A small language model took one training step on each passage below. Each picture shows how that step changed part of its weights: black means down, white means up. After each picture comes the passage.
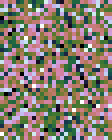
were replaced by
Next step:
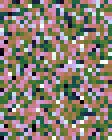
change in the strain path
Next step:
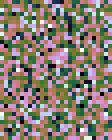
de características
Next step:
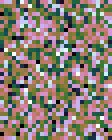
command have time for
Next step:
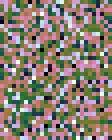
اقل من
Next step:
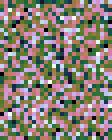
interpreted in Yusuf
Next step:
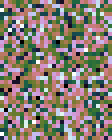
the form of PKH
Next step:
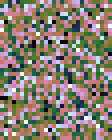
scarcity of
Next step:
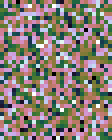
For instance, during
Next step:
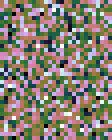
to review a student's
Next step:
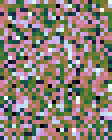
materials and products. As one
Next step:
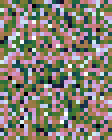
de Madrid where he
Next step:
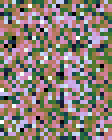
The questions of interview
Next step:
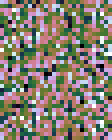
\right\} \quad
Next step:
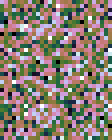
wavelengths are
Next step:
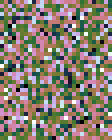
ruled education system.
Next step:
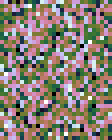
coefficient for the composite
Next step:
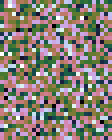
Distribuição de más
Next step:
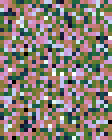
of SWAYAM
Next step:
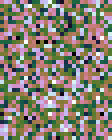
patient identification,
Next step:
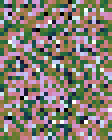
tashkil etish
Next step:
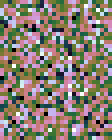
olimlar tomonidan
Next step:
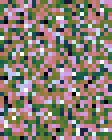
the rate increased,
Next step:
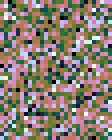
пристрій можна
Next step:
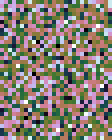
pasar a realizar
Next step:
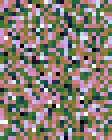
because they may have a higher
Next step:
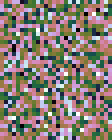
подсчета и
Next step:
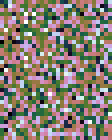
processus de digitalisation,
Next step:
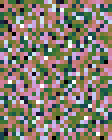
square plates
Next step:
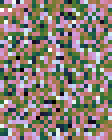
concentration du potentiel
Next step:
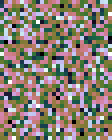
induziram as
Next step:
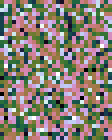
students are given the opportunity
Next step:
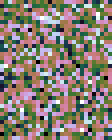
complete reaction, it
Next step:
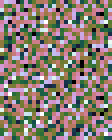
N., Anand,
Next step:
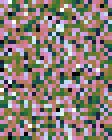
Review of Existing
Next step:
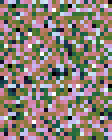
pedagogy is based on
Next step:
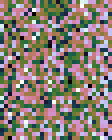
Author Contributions
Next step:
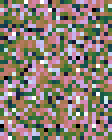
зависело от
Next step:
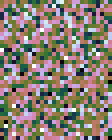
Medical Oncology
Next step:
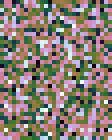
и эволюция.
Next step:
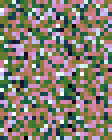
existing literature and assess
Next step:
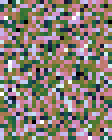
- Espaces
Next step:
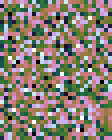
interface. From their
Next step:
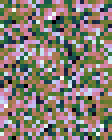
derived to earth and
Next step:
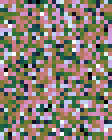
Рокни ўз
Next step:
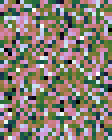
industries, from business to
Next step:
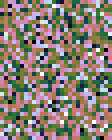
June, there is a
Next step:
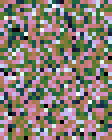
In conditions of high uncertainty,
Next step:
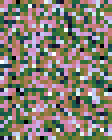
is still in the
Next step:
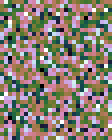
Covid vaccine
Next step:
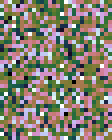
high among boys as compared
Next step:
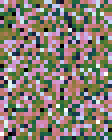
to Medvedev [A
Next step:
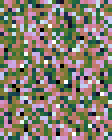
a new safety
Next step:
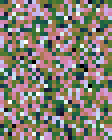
unele intervenții de
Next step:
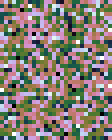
It is still the
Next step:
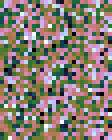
this study, if such
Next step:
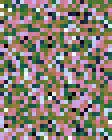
Egalik qilish
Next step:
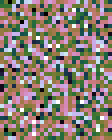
complete paralysis.
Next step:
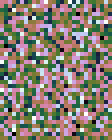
у їдальні
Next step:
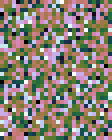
Labs And
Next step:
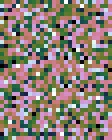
so devastating that
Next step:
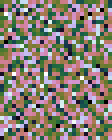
embedded in
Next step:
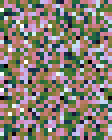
the framework of political,
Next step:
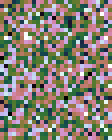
nurses were obese
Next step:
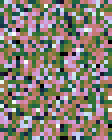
learners as active problem
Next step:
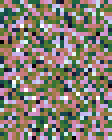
important functions in the
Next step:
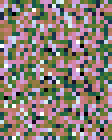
transparency of the
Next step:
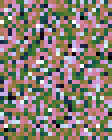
credentials -
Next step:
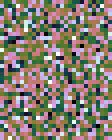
separate component
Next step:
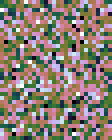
independent of other natural language
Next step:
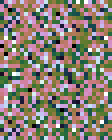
may kabuuang
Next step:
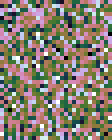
nafar, 21
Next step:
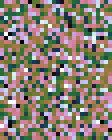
a didactic activity
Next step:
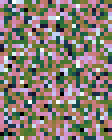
uses information from previous time
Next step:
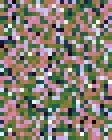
caracterizadas pela
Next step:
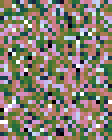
promoting basic
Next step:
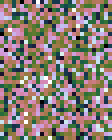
conceituação de
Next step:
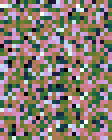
yang tinggi akan
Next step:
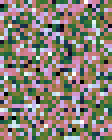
cache. This method
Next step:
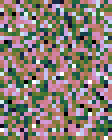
de la OMT*.
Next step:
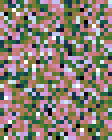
posteriori probability.
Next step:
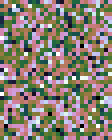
performing the task
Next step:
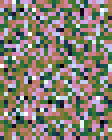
thinking has not
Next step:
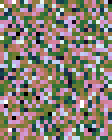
range (fig.
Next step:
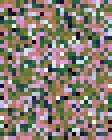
in classification tasks and
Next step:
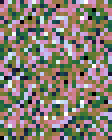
связанные с
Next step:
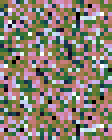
it is denoted by
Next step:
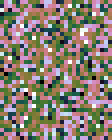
the study. Author
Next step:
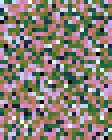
dúvidas de que
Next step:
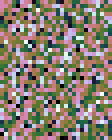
than recommended limits
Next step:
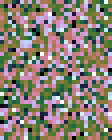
years Low density
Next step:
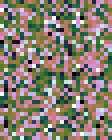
adoption of innovations in
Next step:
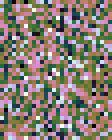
timely scavenging
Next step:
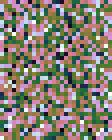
de Imagem de
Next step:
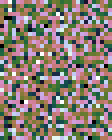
presented by Loynes
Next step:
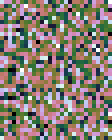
and paper. Metal
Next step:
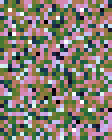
biosensors with a
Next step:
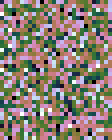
alternativă la
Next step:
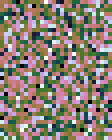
repertoire of the
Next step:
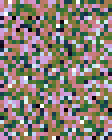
trabajo de [Zakaria
